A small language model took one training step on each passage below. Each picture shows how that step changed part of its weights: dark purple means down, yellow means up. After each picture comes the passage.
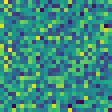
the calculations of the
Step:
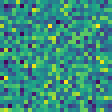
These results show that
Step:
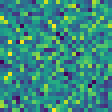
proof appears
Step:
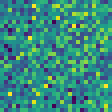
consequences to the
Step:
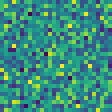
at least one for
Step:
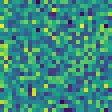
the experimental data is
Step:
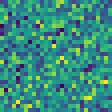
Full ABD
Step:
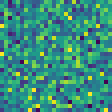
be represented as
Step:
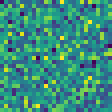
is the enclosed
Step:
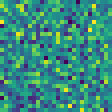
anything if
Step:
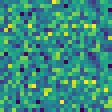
large and rare
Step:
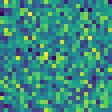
also decompose
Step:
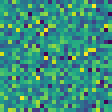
on the AR methods
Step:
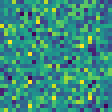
where $T_{\rm
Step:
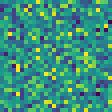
stellar mass surface
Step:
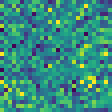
rather, the
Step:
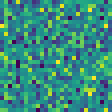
be expressed in
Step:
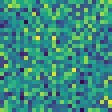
given as: $\tau
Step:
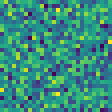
Making a
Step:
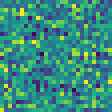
Each year, the
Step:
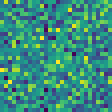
a tunnel
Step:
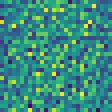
Dirac point is
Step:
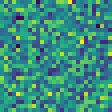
the control of energy
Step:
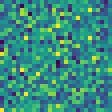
core areas of
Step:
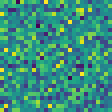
decelerating process
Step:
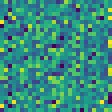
No No
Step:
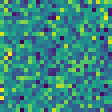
the prominent
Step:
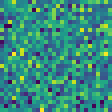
D. Michail
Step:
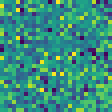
rpm using a
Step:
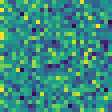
architectural records
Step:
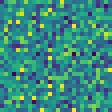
the game give
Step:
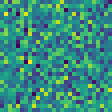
and chum,
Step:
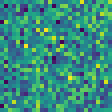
shown) cause the
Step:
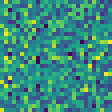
in the process.
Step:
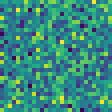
width $\Delta$.
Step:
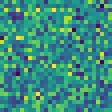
type and the corresponding
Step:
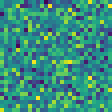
and computationally
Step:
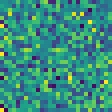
used the methods described
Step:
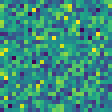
Though it is
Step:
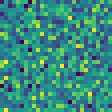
proposed to use
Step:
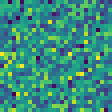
samples of the
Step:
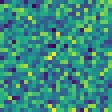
procurement of
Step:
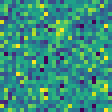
chemical inside
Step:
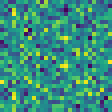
Adapting to
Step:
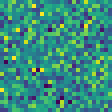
revealed that
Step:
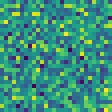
intelligence methods
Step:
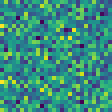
by two orders
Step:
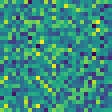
is magnetic with
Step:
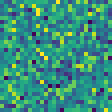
DT Article
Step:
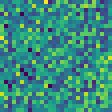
Phase VII
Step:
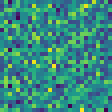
computers would be
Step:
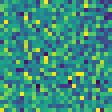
is based on the use
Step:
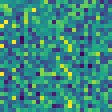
have been evaluated by
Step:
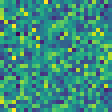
diet. These
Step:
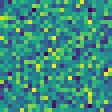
In relation to
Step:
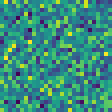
by the entropy
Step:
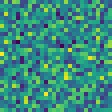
and at the same
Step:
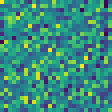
dependence on oil
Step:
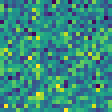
686 system follows
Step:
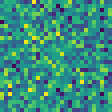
power is reactive
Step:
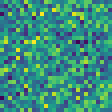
1 conforming that
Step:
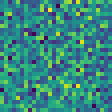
be addressed by
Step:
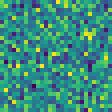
as expected from
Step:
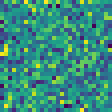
It is clear that
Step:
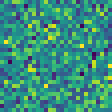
that is made to
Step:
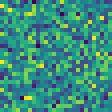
conducted to compare
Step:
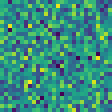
on non-linear
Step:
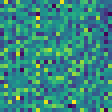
neglects any
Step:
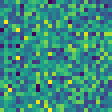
account for the
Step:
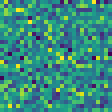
- the human
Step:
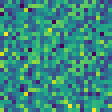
Here are the
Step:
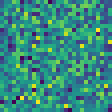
without other datasets
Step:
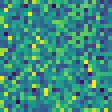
galaxies, and we
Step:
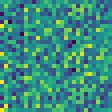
are estimated as the
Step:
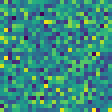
an analytic study,
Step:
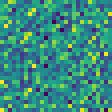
find out the best
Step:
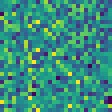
is presented in
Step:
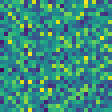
of low-lying
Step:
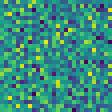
a lot for
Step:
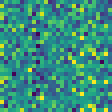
rise, more and
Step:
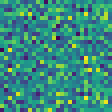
avoid being
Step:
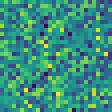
of GWL in
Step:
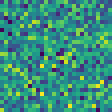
to its parent's
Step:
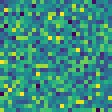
word of the
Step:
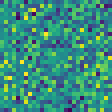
growth and development.
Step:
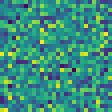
to units of
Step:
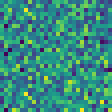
industry -
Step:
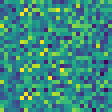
unit mass of
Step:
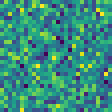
NGOs could
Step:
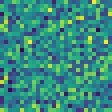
of tokens
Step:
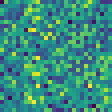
countries and
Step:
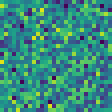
probiotic must
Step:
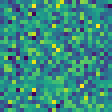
introduced in the
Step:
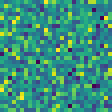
was incubated
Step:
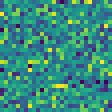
positive $z$
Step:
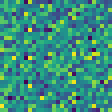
improvement and
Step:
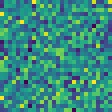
farmer and
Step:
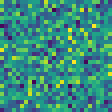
5 vía
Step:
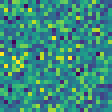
toward the organization
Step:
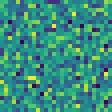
incorporated both
